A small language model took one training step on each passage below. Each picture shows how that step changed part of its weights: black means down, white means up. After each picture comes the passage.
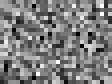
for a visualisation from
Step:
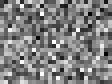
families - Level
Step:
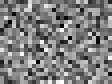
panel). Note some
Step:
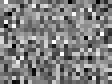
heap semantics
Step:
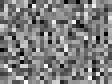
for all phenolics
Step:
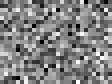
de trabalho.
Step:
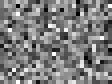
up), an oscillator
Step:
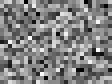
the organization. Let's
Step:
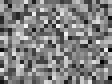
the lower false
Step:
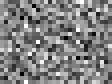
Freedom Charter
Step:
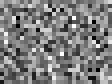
physical properties such as
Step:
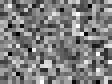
support of the FRD
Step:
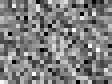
schedule, and
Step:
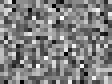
in High-Rise
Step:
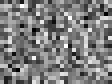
donde a 200x se
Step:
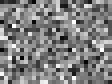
Cosine Annealing
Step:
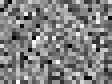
the same figure, the
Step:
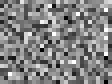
examinados e considerados,
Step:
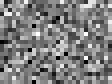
select the state of lowest
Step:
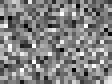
averaged. The
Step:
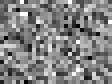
significantly different at the 5%
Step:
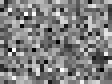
For example, in the case
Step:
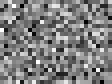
the foreign. This is
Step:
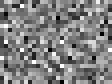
These distances are
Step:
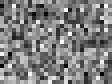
exists a positive
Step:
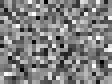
r (kpc)
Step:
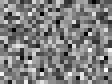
Events belonging to
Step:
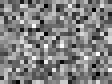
de verschillende
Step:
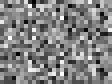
to fine-tune
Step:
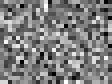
the oxidized form of
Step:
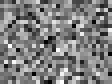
by (Porquet et
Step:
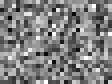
- Wall Thickness of
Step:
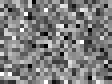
of action, which is
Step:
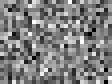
of endometrial
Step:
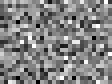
times too weak
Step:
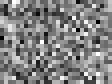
Epochs: One
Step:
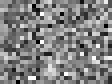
differ. What is the
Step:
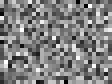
consideração depoimentos
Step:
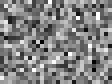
observing bands. In
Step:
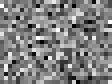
and a high density ($n
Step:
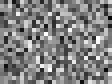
the parameter space for each
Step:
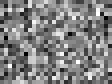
region. Charged
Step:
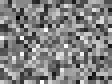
postamble. Based
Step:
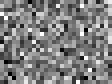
de conservação e de
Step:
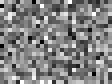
may facilitates a
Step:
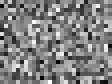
statements, and then
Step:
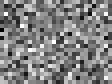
tinham de si
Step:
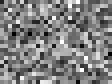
a acestora,
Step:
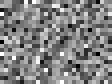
pontos fortes da
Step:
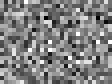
1. Six facets
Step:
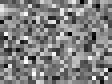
Environment (IDE)
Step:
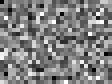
temperature. The low value of
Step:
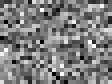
candidate mints.
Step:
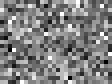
in assessing students in
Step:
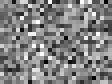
Bände werden
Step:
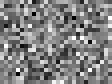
integral, the integrand
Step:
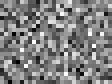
4 Summary of social
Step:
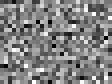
polarizability $\alpha$.
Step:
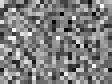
characteristics are specifically
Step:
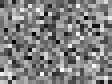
in Table 1). Water
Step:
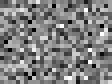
is applied has been
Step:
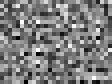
the learning task more
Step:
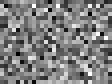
national frontiers and
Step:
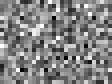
Building Materials
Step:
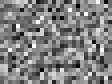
been studied yet.
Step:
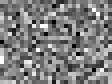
implies that there is no
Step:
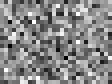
strength occurring
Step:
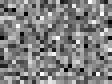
(versions 2 and
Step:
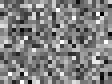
1$ links to add
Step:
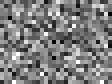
This is illustrated in
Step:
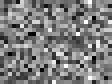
fully recover its
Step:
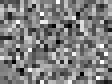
X.N. Wang and
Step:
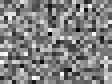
reduce the number of
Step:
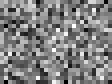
and extratropics have
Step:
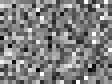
such big differences among
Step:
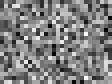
the case of the HSB
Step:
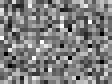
calculated according to
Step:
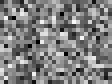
of particles $N$
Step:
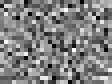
the data. We propose
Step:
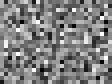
$\alpha \approx
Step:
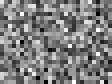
– ha valaki
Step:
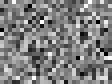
relacionados com a
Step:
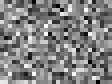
necrosis factor
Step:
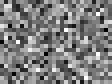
of the active part of
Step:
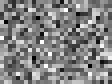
bozorida tutgan
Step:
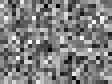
submitted to a
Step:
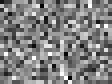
soliton dynamics in
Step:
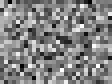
up a light orange
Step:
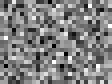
of replicated measurements for
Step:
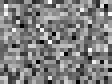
more pronounced
